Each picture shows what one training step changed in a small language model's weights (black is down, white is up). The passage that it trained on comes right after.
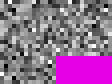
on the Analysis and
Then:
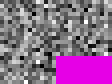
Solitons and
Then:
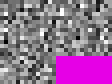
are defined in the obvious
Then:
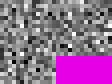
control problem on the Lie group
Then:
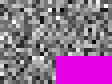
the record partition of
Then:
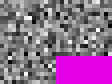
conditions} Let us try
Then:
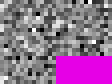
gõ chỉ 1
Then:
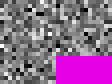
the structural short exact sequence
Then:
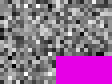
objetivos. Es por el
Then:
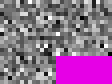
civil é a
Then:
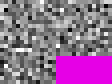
build the simple roots
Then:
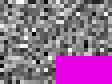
turkum doirasida
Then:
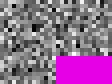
information vanishes, it remains
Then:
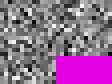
caso, la distribución del
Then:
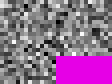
Relations between the Parties
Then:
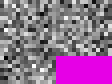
$\bpi$ as
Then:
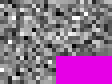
– “Baliq
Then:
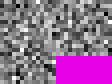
вирішуються за
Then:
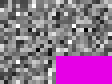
l'article 18 de la
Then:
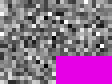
excluindo da sociedade
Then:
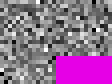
it is clear that a large
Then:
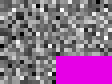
desire to hold the
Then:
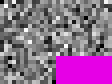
водні ресурси
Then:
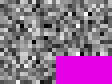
oʻtishi bilan
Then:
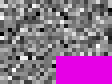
listados nesse
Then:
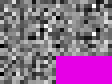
sometimes referred to as
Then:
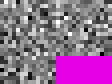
matritsaviy asos sifatida
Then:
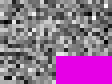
define \begin{eqnarray*}
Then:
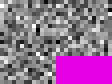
a uma decisão que se
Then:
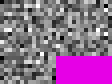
the same time in a corresponding
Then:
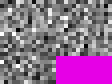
досліджуваних груп із
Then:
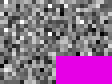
other coefficients are not needed
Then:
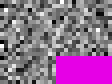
of the intrinsic
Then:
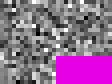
sampling karena
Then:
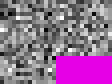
using actions of vectors fields of
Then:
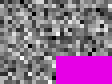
solitons of type
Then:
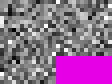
destacar que, ainda
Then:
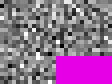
teli, zárt
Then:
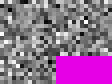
та Празьких
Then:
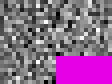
used e.g. in
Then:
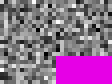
aves para obtener
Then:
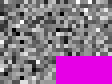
principal norteador de
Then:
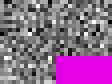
khí sinh
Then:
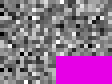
centrally finite or
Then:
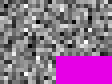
M$, we choose a
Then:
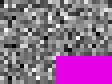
Respublikasida jismoniy
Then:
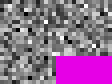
cualidades y características,
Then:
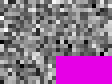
so that each odd number in
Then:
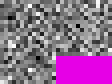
intervals, $\triangle
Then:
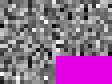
of non-isomorphic
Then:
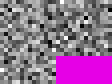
и наносит
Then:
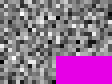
de la élite
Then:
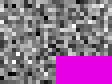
qaram xo'jalik
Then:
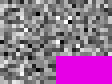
diverse reieșind
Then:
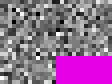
do historiador, a
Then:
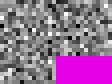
de ejecución.
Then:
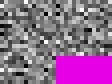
Corollary \ref{cor:
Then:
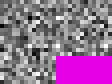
and prospects of
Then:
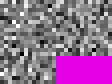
on the space of cusp
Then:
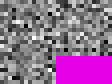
this expression we rely on
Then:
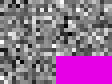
Since $C$ has
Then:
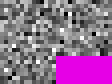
natural in light of
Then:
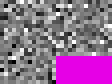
Е., визначив
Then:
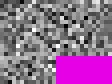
недостатки и
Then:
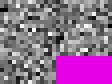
gills causing
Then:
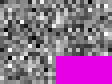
and Technology Services
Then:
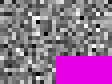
$v_i$ and
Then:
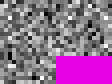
каждого реагента,
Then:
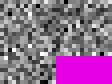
la marca original o su
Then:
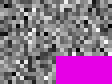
yer olarak
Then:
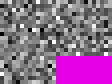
0.78 points; the
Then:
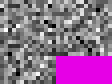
работы станции,
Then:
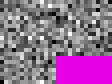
certain norm, which is less
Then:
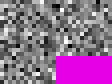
intersection of the surface and the
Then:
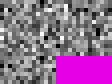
is called the {\em feasible
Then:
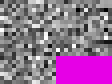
let $\tilde{f}$
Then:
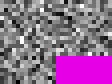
we vary the size of
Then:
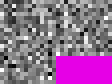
de estoque.
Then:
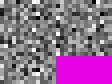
a larger and larger value,
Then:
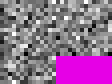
tomonidan tayyorlangan apparat
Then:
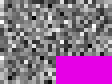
su estado original, es
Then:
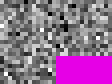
$t \geqslant 0$,
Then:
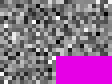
show that most digraphs
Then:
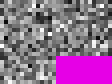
the formula simplifies since
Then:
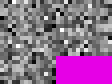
ищет свою
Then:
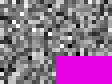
on the space of polynomials,
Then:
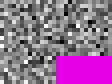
it is presented an SP model
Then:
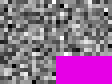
we derive that the triangles
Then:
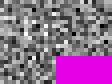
vrees ik dat de
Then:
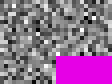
degrees of freedom
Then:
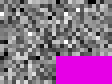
não esquece,
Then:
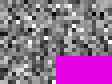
todo”, “experta
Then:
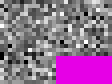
/ Shomruq
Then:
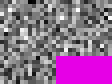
et explicite}.
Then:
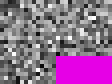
cells and determinantal
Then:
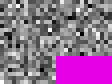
polynomial $H_\alpha$
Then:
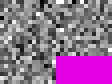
found in the last column of
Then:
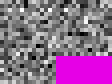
teng bo'lib,
